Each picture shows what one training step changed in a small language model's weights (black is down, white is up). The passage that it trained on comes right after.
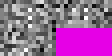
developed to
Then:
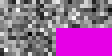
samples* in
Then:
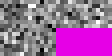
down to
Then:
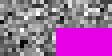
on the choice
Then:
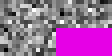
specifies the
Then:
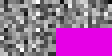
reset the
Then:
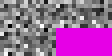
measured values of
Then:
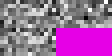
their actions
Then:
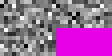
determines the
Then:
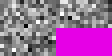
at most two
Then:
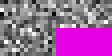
Acc} &
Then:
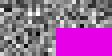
$$ Now
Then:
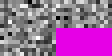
service is
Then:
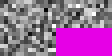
integral over the
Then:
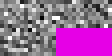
mining layer
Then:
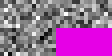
The resulting
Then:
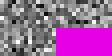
are seeing here
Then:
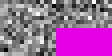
expected, the
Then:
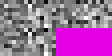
are comparable in
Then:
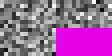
coefficients, and
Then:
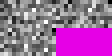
visual only,
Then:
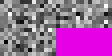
ratios. The
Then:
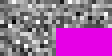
results show that because
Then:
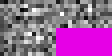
fields. We
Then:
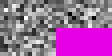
extent to which
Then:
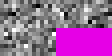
and define a
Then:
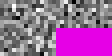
lattice to the
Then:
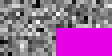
with phases
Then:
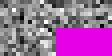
those observed toward
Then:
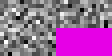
from zero). In
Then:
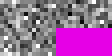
They came
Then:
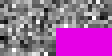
For the system
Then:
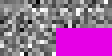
plotted in
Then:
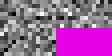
space of solutions to
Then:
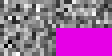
\ee To
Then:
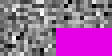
needed to
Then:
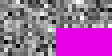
a light dark
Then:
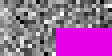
respectively indicated by
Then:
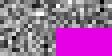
the IR limit
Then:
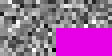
Scheme for
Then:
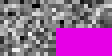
and related
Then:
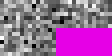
In particular for a
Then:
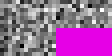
dynamical component
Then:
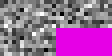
the protostar
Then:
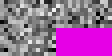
order the last
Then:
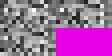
used in the
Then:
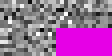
ground state in
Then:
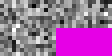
we describe our
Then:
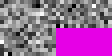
the average energy
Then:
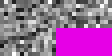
large population
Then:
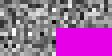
some gap
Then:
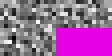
minutes and
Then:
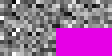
matching one
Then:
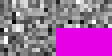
we shall show
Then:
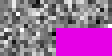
in an infinite
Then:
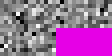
gives the
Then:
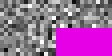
velocity of the
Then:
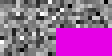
that could yield
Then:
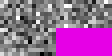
Eve's information
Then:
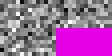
is almost
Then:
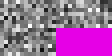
We present a direct
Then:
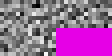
with the zero
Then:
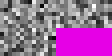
state from below
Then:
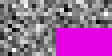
we discussed
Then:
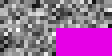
the model parameters and
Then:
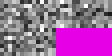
critical value
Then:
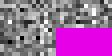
circles are
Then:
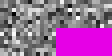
optimum value for
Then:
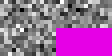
8 array
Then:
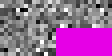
theory of the
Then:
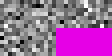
of the central
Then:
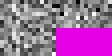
one hot
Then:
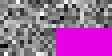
a model of
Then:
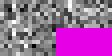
simplest one
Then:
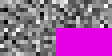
boundary conditions in
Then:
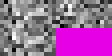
consider that up to
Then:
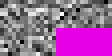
which in turn
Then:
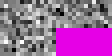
are valid
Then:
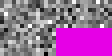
& INT
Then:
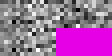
were computed
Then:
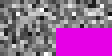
in these systems
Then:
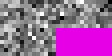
a combination
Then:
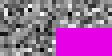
vanishes and
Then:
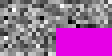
nm. The
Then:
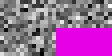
length and the
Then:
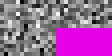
is fixed to
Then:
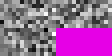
atomic and
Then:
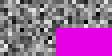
measurements in
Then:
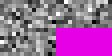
much time as
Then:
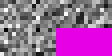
Therefore the number
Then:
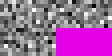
whereas the
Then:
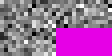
other pair, at
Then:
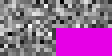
remove the
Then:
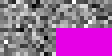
ID. In
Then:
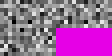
measurements and
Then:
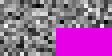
of the form
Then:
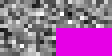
the full
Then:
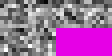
which are comparable
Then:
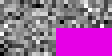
of the potential
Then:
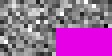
at which those
